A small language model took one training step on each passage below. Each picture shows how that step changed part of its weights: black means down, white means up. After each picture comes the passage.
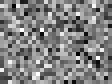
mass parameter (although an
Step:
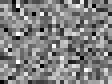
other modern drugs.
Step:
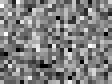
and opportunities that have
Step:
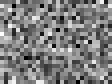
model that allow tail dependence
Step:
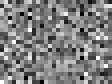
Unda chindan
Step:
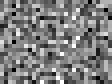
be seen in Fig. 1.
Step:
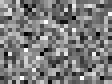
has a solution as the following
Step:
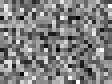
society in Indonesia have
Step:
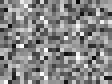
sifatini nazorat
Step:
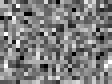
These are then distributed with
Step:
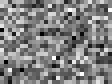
of three steps and an attack
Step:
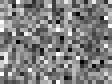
in a tridiagonal
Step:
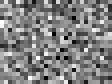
in Bandung City.
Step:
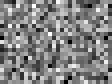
to cant the spins in
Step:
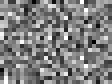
Arellano and Bond
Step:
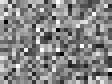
at high SNR, $\Delta
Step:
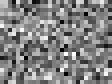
richer insights for
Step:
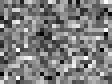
particle--particle and
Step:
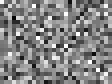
stability, natural handling
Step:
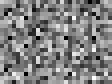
sharoitda ham
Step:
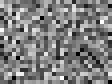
that learning has failed to
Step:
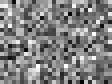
the bulk and on the
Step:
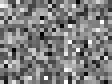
from these areas have reviewed the
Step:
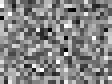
data minimization. Such
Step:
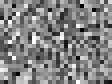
between degenerate bands;
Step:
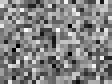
of the Pr^{III}
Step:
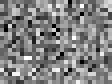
distance metric, resulting in
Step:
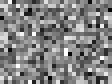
light into the cavity.
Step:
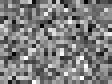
Nephrol*. –
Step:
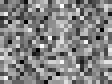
: Project administration Fu
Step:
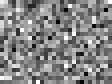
to avoid the risk of
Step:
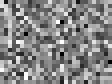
participatory environment in which users
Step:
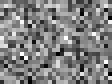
modelo apresentado por
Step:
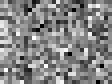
Natureza, Av.
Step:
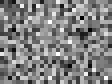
paytdan boshlab
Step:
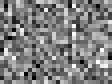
aims to launch an
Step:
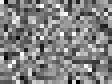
knowledge about the beneficial
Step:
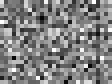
entrepreneurship and
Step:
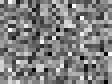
often present high yield stresses
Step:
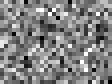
scientific evidence. By
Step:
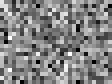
quality framework for MOOCs
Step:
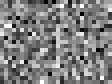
distance $d = 1.23
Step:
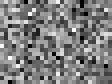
novas tecnologias
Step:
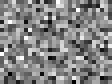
was from an Eastern or
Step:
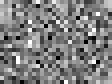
novel answers.
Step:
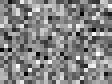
bağlı baskın
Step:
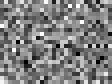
Norelco X-ray
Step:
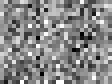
olib, bularga
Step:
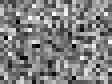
the following, we take
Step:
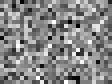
reduced measurement error is not the
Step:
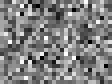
which executes interlock
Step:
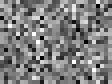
that can be studied only
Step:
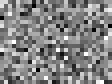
and Power, Policy
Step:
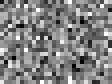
round-trip time
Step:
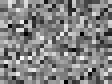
obtained modes, one can
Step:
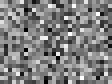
Since revTPSS
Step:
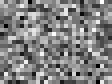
This article explores the
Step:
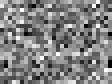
of financial inclusion
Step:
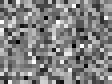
The space services deliver a
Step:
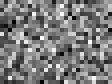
freedom must come out
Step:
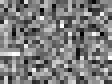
menilai relevansi
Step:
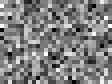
on the reduced observer
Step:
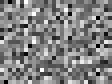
that these operators enter the
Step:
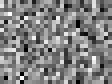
not included in the formal
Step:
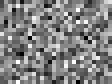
humanize the work place with
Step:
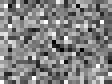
sport turi tobora
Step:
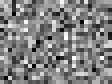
being in-phase with
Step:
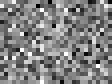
M}_\odot$ as
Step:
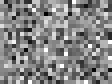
in which the mediator
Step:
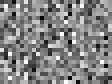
higher than the typical value
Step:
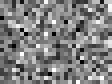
accelerator, memory
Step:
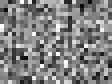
bidding model, for
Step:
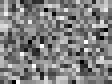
boken. Lulu
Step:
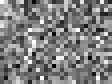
PURL or W3ID
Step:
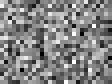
of the previous and so on;
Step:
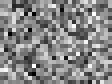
las preferencias de
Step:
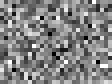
that this is an upper bound in
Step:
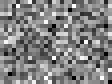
Therefore, it resorts to simple
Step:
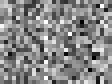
animal species naturalized in
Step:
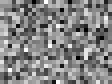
DM prevalence. A
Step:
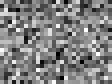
did not provide an affiliation
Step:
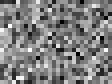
attain the result of the
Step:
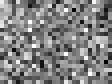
at places that human can't
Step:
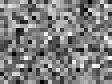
Speciale, and
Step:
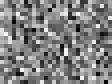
Red markers show probability
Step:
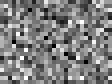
have been looked at in
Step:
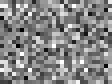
different European programmes.
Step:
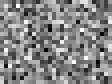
electric fields. The first
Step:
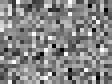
in terms of its winding
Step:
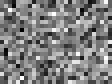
gap by identifying the key
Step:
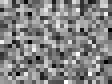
damage in this type of
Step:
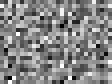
how the organization responsible for
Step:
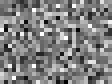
studies using nonlocal
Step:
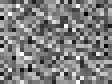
European Knowledge and
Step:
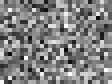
this study. The rectangle has
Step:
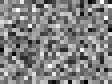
GN (22 patients:
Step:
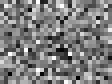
from its default value by
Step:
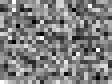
$\bs \rho$ for given
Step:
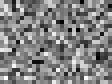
eventually mitigate or
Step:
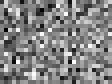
and information both internally and
